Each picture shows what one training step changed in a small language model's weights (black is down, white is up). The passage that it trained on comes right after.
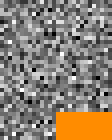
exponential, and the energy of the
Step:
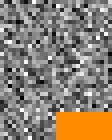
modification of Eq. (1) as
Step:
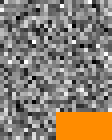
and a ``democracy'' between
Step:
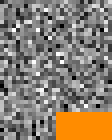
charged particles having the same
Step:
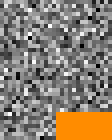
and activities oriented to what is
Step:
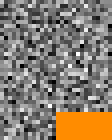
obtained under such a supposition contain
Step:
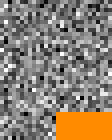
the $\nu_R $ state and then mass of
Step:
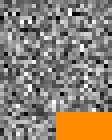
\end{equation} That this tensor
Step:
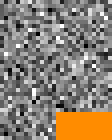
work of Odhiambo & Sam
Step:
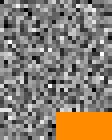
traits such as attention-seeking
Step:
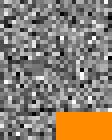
wood turning lathes as the
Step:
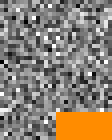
information on both their lifetime and their
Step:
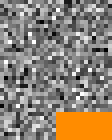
front of the detector, and is
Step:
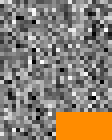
à s'ouvrir à nous
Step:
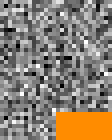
Interacting with MCs}
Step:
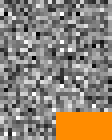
one of the important challenges for these
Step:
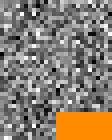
and resilience engineering, this
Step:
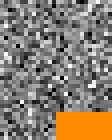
is also present in the exact theory. As
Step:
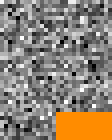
und „Kontrolle über
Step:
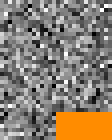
embedded environments. On
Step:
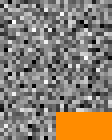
effect on both the energy and the transport
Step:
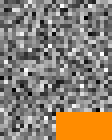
three degrees per second at the point of
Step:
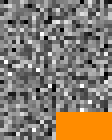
iskân hakkına
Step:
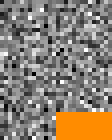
for solving differential equations (like
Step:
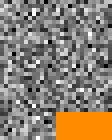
document are i) to present different biological
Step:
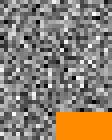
toolkit pre pohodlné
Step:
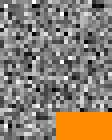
estas instalaciones son
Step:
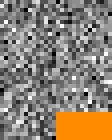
(Sun, Slavin, et
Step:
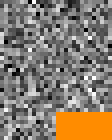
verbal aggression, physical
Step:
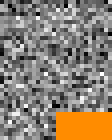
pressure exceeds the outward
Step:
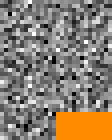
materials could be from industrial
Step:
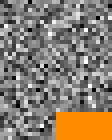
jardines del Doncières de
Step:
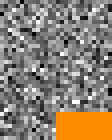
for "tiff_nelson" with a
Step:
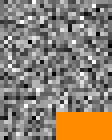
непонятого термина
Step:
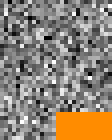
The expression for the sum of variance of
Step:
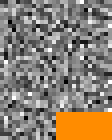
важливо було
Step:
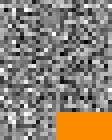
1,0 м, террасами
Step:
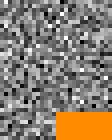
networks can spark unexpected
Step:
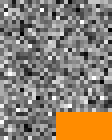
be assimilated to a complex
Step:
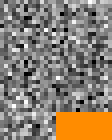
mit den Lehrerinnen
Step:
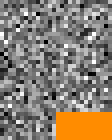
Neural Networks}, Author =
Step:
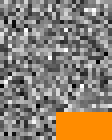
evaluation involved solubility measurements,
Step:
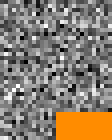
channel uses in the $l$-th
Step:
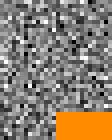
*J Prosthet Dent.*
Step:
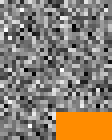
part of produce usually lost in
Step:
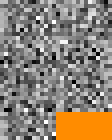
Johor and University of Riau
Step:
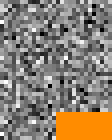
long-term unemployed people
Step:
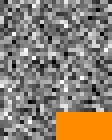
que se prolongaba en la educación
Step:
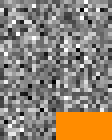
physical appearance, pH, or
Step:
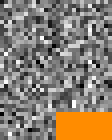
these communities are non-competitive
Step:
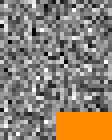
+ B(\overline{AB + AC
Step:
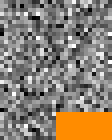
at the same time perform with competence and
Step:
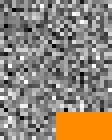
Chlorprothixene 5.07
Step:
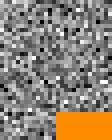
not identical to the GFF
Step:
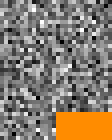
S , Doménech Moral
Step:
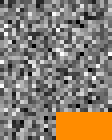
de grampos de sutura a partir
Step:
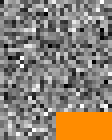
detailed provisions about the process one
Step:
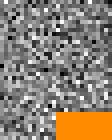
well-known cube network
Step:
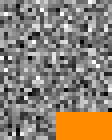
resultados aqui apresentados estão em
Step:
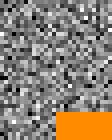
that for the ionic el-ph
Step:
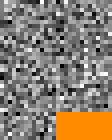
discussed below. According to the
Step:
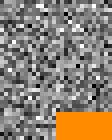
premarked boundary. 0.05 to
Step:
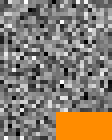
transcendência como as mais
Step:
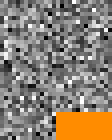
first we discuss the background evolution and
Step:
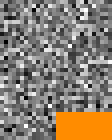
organisms, Antimicrobial
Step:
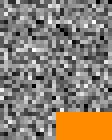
On the other hand, the SPX
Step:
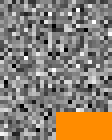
convexity and monotonicity
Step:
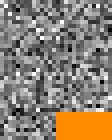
$2S$ states in all cases,
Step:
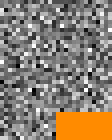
and are significantly affected by local density
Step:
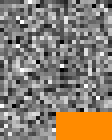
- Sandoval, Eduardo
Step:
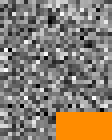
of the compound indicated the composition
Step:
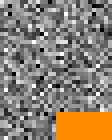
of Bluetooth and vice
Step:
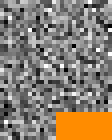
Mc. Taggart. Model
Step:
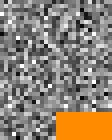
social network crawler based on API
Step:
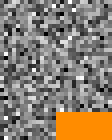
2006; R. Fernandes et
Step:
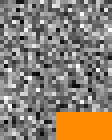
distributed unevenly and highly
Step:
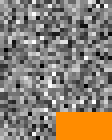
calls over the lifetime of
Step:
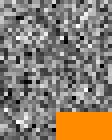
STAGE Ashurov
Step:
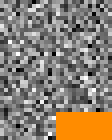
negative T waves), type 1 to
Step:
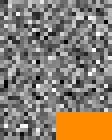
bir ve tek olduğu
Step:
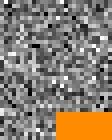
estudio se revisaron
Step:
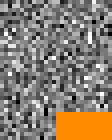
pandemia, citando um
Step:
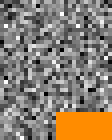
are unfortunately usually out
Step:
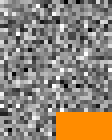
the system from data, are therefore used to
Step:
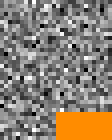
transition transferred from the corresponding
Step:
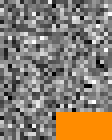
states is calculated by calling the
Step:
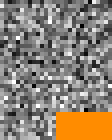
Visualization, Conceptualization.
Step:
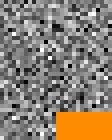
implies that majority of the
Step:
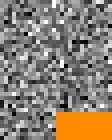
выбора которых
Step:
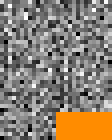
apreciação mediante exame de
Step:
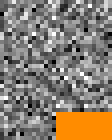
(b) Repeated test of
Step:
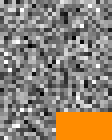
finite lattice system with fixed and
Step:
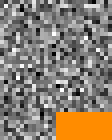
generators (and build new captive
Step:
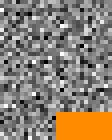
и организации
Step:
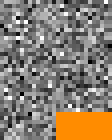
GPU branch CI interface
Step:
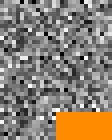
assessed in two stages: first, using
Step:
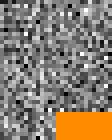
is geen duizendpoot”
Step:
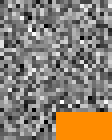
Default Prediction Based on
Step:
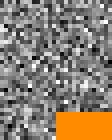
consistent anomaly, which has been
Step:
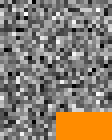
explicitly, we can also provide a
